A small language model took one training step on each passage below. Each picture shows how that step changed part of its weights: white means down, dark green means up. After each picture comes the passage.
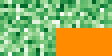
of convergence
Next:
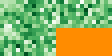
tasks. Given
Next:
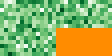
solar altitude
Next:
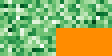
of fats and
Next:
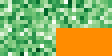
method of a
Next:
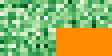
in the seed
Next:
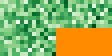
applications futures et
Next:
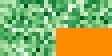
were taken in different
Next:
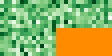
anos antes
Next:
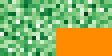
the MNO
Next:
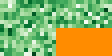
been linked with
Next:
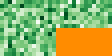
a admite
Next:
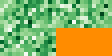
lower than that of
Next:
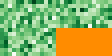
kao nove
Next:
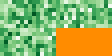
effect, achieving
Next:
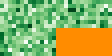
problema que
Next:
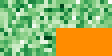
tailored according
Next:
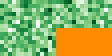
the number of
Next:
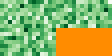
yang harus
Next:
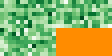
generate profits.
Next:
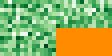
of Innovation in
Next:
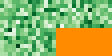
limits of
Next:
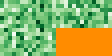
assertion of
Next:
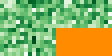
high variability among
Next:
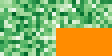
factors which influence it
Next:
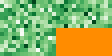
и статора,
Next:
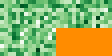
with the approximate
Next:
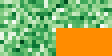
al.*, 2010 investigated
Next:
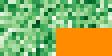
por U.
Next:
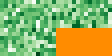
State University, 15
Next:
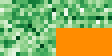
law will render
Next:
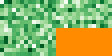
et en toute
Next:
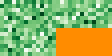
Due to
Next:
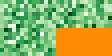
La seconda
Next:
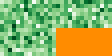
muestras por
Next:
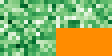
and methods should be
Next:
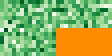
abundance of
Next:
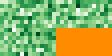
pesquisas como a
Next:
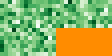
the respective working
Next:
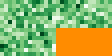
Karun basin
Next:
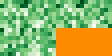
on the film
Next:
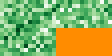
Model Prototype
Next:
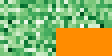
and 50 age and
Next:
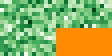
function within a
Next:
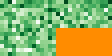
a massive
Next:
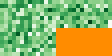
tels que
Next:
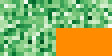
knife clam
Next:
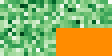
by factors that lead
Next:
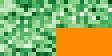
increased network activity.
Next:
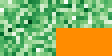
purpose of this research
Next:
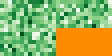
stock structures
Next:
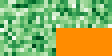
no thoughts in
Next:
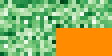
at two buses
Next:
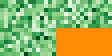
tudi drugi
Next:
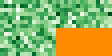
of communal
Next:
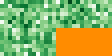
that has the ability
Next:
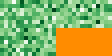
em identificar,
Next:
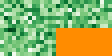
en un universo
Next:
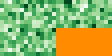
between different areas.
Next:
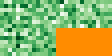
of services of the
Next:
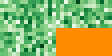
accurate and
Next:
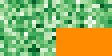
segurança nas
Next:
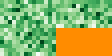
akun ini dalam
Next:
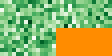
guides experimental data
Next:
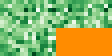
outliers may
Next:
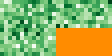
healthy collaboration
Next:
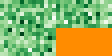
contado a
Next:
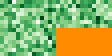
a premium for
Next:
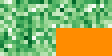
+ \gamma -
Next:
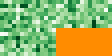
of the plant can
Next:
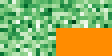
the database connection
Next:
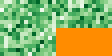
population in those
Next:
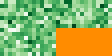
is considered to no
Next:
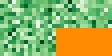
the risk of being
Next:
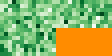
In the present
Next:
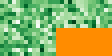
the dimensions of
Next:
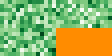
sejalan dengan
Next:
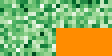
so'm) va
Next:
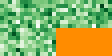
the findings confirm that
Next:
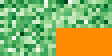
en los años
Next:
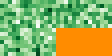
the localized
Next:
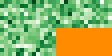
to establish and contribute
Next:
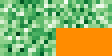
compromete a
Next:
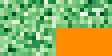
successfully. - 15
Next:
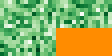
testing, natural
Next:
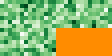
by the results of
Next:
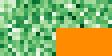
They focused on the
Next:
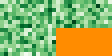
private sector, he
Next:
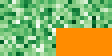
the lateral
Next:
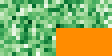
serve the
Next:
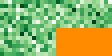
of which determines
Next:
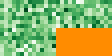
genes involved in
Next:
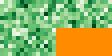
published in the
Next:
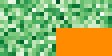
Sample size/
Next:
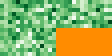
using statistical dynamic
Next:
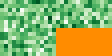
daily and
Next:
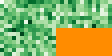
which helps the
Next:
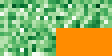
in tackling
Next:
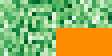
hospitalier selon la
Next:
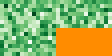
implementing barriers
